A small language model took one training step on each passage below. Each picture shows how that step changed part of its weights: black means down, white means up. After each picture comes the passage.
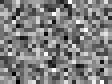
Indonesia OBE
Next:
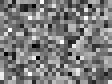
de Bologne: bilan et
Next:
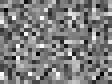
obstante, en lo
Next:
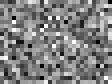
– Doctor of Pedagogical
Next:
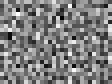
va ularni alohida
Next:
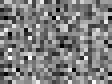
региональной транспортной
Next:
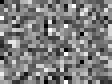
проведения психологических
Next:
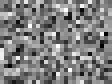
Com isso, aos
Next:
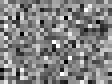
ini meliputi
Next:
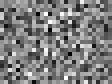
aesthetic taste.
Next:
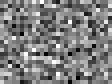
pour arriver à une
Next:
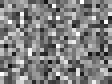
jarayoni, nutqiy
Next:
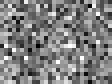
sua relação com as
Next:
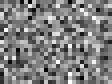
tradiționale a fost
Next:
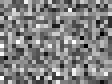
da falência do sistema penal
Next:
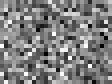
darslarida musiqqa
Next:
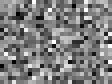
uso indiscriminado do
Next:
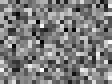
direito de greve
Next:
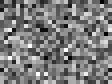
زهد عصام
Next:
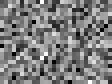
layar bioskop
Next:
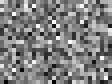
keng va muhim zaminga
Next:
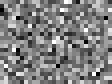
disponibles sur le
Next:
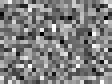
cogeneración. Si
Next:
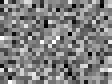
более совершенных
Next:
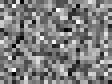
Ankara: TDK
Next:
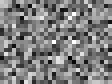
Rustamjon qizi
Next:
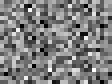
Shu bilan birga,
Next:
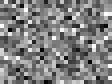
Ma‘lumotlar bazasi
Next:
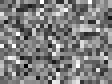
de la conformité, à
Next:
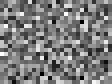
bilish qobiliyati
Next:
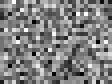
investimentos em seus
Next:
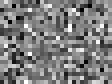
Onde terá o
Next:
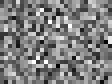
yondashuv 724
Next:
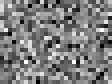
Darstellung; von
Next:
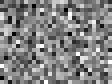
entre una tendencia que
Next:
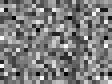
yil 11 maydagi"
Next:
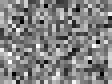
Santos, Giana
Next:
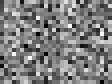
жадал давом
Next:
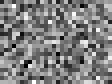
Juiz de Fora,
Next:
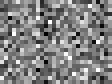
के ऊपर
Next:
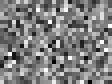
manera meticulosa y
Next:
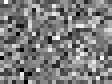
No hay más trabajo
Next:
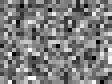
el planeta. Estos
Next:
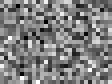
sempre aplicados
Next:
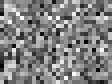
ichki mahsulot
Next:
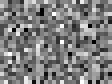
esa, yana o'sha
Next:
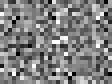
secciones del cuestionario
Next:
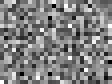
en otras ramas
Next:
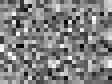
a consolidação de um
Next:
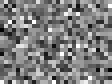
um das Konzept
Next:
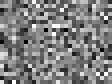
—los mayores deudores
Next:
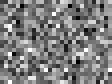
para el planeta. Las
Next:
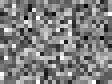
con aquello, el
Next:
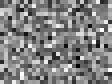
carbon monoxide
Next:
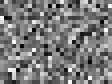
2$ при всех $n
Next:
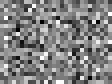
masa lalu.
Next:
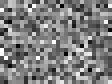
differential in the
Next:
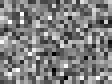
ham nutq katta
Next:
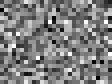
років після
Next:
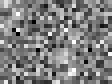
Kechki asoratlar va
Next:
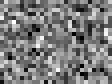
murakkab naturalar
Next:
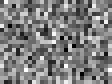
entra en relación con
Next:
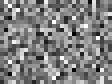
Нас обошли,
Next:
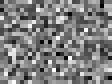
при урегулюванні
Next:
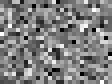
в момент времени
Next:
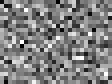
Pro-health education
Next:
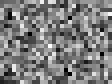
J., Kistner,
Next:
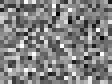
às funções ξ e
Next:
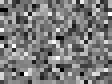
placés à des postes
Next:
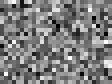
tem se consolidado no
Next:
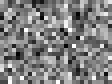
with Increased
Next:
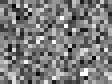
en la reacción de
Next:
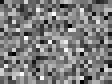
los territorios e
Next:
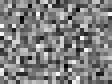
Roșca, A.,
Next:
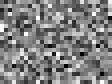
estos, con pleno
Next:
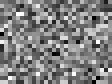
yang diterjemahkan
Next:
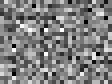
– нацелена на
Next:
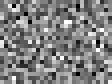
jeito restrito ou
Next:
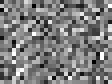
а также из коллекция
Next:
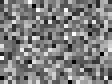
с зависимостью
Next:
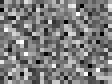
объект социологического
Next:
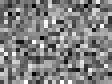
tornando-se uma
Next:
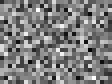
alohida e'tibor
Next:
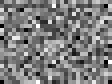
Angebot, desto
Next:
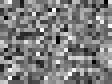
de arte integradas às
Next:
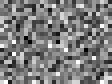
of such systems, the
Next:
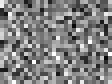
su quinto reporte
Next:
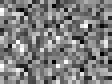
VA NATIJALAR Har
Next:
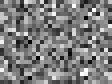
que la recepción de
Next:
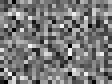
tomonidan ifodali
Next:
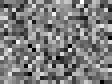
Lapangan Kerja
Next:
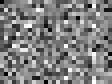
в Украине не
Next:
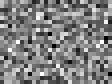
amaliy natija asosiy
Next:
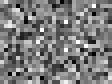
de verwachtingen voor
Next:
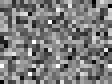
logés dans les villes
